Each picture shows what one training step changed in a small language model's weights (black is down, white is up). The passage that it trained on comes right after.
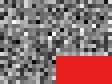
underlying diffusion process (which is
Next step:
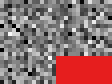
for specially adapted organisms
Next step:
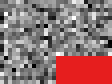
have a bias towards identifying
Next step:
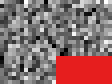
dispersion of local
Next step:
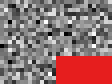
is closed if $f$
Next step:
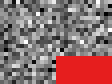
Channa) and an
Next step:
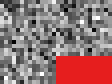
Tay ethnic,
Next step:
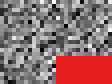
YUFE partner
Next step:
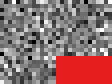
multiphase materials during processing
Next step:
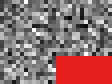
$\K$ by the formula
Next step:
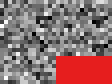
extracting the user requirements have
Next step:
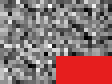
of the President
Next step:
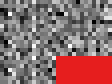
metal salt solution using
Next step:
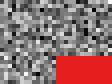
time in the context of
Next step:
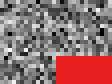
be reduced paths, $$q
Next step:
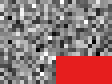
and the Dongguk
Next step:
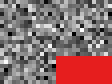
is residually solvable by
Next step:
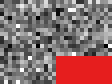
order to study the existence,
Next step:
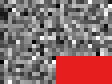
significant amount of released gas
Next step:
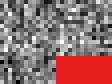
indicates the range of score on
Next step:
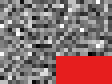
made by each member of the
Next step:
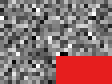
the following section, we evaluate
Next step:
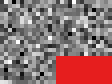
for the local governance and
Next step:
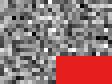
which is radical in
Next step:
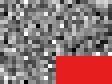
does not operate at its
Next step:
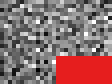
connected components of sets of algebraic
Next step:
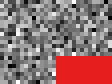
draft of this paper,
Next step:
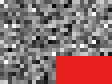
the bluetooth
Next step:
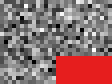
studied. If a Jordan
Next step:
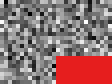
religious community, or
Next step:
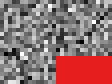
groups according to the Code
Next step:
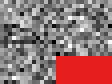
factor is a comparison of the
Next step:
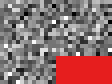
The man with the machine",
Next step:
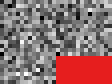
the duration and direction of
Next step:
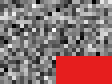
repeatable material where
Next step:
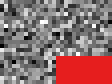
y), \] respectively. By
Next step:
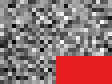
strain on the shoulder
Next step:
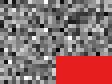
labels refer to the
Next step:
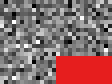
the same protection status is
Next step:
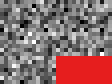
Prüger, O.
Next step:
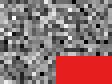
Maintenance R2F
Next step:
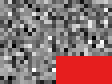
various cases as needed for the
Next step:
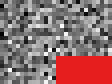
linearly constrained separable convex
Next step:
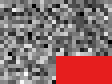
Following the fault
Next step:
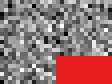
are more resistant to
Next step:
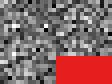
parametrize sections in
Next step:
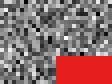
psychology. His behavior
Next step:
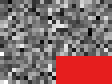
parameters like physical appearance,
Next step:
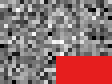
wave operator on $M$
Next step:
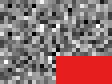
was conducted in the absence
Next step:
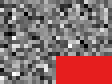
it's important to scale out
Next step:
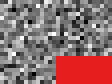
u_{n} \vert
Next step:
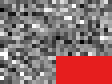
should involve important stakeholders and
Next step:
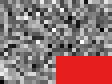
their self-medication during
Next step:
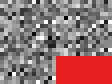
WO WP EQ
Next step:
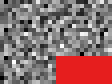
motion cycles created with our
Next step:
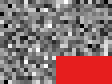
desorption ionization time
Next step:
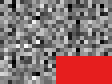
the absolute values of the
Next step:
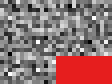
that for some $p$,
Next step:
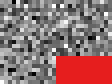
T$, where the constant
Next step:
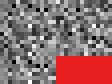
for any minimal geodesic
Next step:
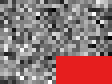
as the proof of Proposition
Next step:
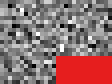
$dm$ is the
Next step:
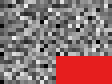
imagined academic and
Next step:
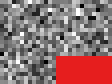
to possible rearrangement
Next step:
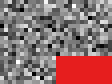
all the cases explored.
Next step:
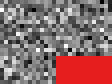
naturales anteriores
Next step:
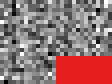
and in which case it is
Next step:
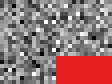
The G7 chord on
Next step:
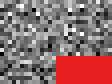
performance. The VR simulation
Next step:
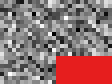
measures of skewness and
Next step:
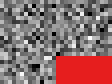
Public Debt under
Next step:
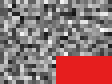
\end{equation} By
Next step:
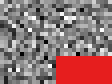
a holomorphic conjugacy
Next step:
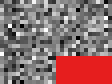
stage of curiosity
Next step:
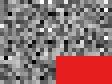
expressly prohibited their
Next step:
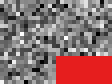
to wider legislation
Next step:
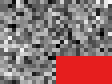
and increased the value of tree
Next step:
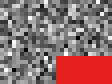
like mushrooms in
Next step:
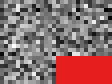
a function of two complex arguments
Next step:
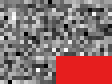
that divides a given
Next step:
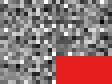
&\rightarrow& \R
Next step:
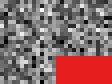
positives, 14 false
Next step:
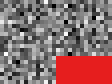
taken for transgender
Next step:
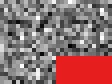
alchemical chemistry.
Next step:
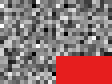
of these wastes are generated
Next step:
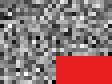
the FSC method for
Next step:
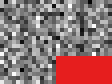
institutions provide commercial
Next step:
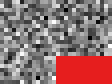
diagrams, identify the most
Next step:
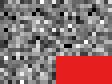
knowledge about COLS and impact
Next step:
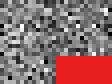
rhythm. It extended
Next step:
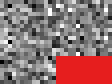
This has made it extremely
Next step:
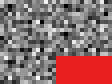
days of drug treatment. Figure
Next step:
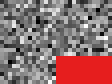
of the node battery
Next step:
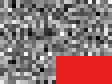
analysis is given in the
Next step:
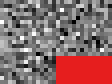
respondent demographic
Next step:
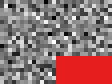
isometry $S$ on
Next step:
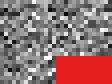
\subset \mathbb D
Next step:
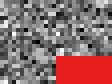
will focus in this paper on
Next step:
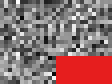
to recover the solution of the
